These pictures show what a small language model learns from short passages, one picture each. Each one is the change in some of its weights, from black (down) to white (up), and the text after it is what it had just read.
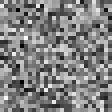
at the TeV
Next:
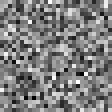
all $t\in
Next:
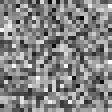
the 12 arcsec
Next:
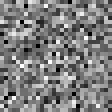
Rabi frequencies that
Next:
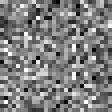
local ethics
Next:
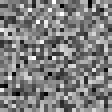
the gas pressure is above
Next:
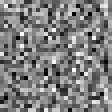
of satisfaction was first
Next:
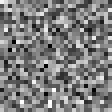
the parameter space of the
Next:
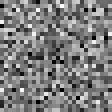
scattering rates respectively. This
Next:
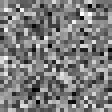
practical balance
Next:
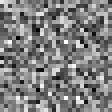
the ability of radio
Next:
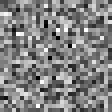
excerpt, the
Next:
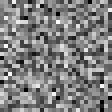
general steps of this procedure
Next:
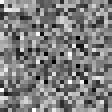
which is the observable
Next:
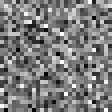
termination time:
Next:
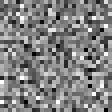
more general form of initial
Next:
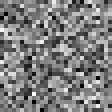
the final mean distance is
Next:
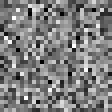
we restore the
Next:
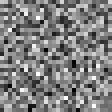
presence of ferromagnetic
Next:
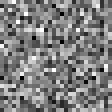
recomputed at
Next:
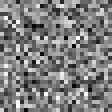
generation cases into several
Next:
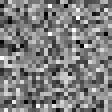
the spaceship are
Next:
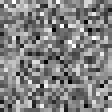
to extended wave functions,
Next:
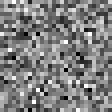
with all of the
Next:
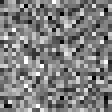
primarily resulting from
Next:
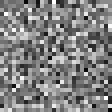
to mobile
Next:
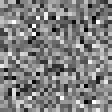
nova caused the
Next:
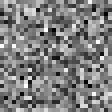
integral is consistent with the
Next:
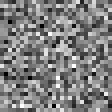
Such step-like
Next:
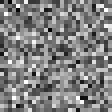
and $\psi$ around
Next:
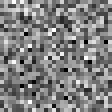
with six cosmological
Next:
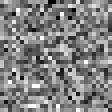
National Natural
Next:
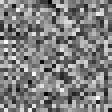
translation velocity; a
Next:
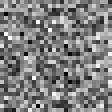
out to describe the boundary
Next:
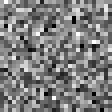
explicitely in
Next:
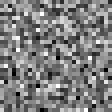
only this term, becomes
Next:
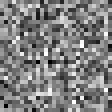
Moreover, the proposed model
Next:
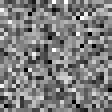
solar drawings
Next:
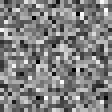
the 2nd
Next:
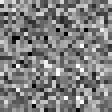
a given combination of n
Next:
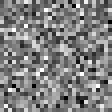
but only the waves
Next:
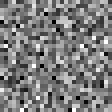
barotropic equation of
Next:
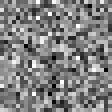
on both sides,
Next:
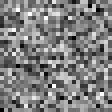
at fixed angle and large
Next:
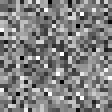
a serious
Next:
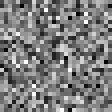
its favorable
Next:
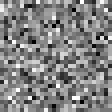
in SI, and
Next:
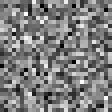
pipeline has
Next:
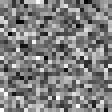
for a correlated
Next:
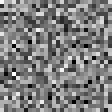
a consequence of
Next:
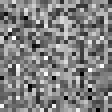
is determined by three coefficients
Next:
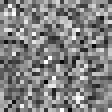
objects, they curve in
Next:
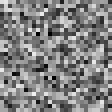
the proposed methods, in
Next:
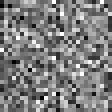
respectively. As such,
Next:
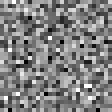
with electrostatic fields
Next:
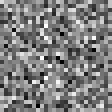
time the amplitude in the
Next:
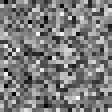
generation protocol described in
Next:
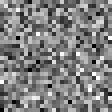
of entity and relation
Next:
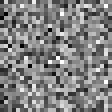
correction showed that the
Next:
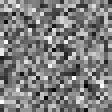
its bits are.
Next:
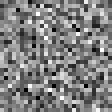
And the phase speed
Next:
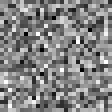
These similarities
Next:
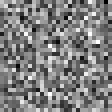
of the initial states by
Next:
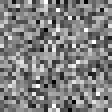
closer to a more
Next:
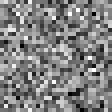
at least one photon line
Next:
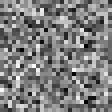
simultaneous shift of an electron
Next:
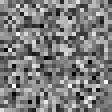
computational requirements needed
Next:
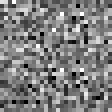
sort workshop
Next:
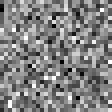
point1 or A as
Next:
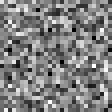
asymmetry in graphene
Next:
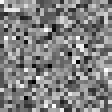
which we observed in the
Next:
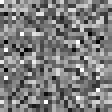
a distribution could be
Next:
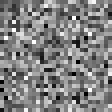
equivalent positions. Therefore the
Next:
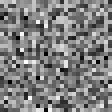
is the standard deviation of
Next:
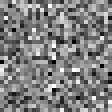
We checked for
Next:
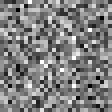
of first order, this
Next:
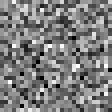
difference in the locations
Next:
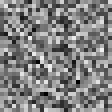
of the two jet
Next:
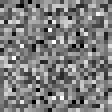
consumption of
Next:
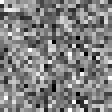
which is never
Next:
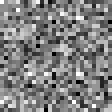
that our work is
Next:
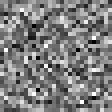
best individual models based on
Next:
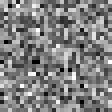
or structural
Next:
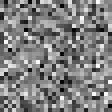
propose to leverage
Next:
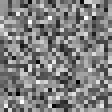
of the rapidity
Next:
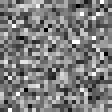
uncertainties exist in
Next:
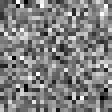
to date no
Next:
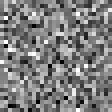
choice of parameters of the
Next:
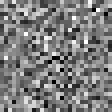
symbols in
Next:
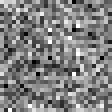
over the lateral
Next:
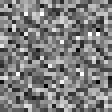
only non-zero range
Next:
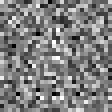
energy counterpart
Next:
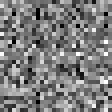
It follows that $(\Delta
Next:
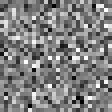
and depends more sensitively
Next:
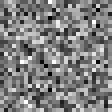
in the majority of
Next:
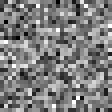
eV, which can
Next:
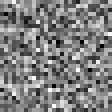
does not give a contribution
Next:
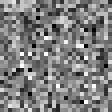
that the reduced state of
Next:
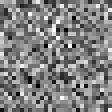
wider than the
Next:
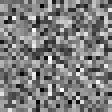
described above used no
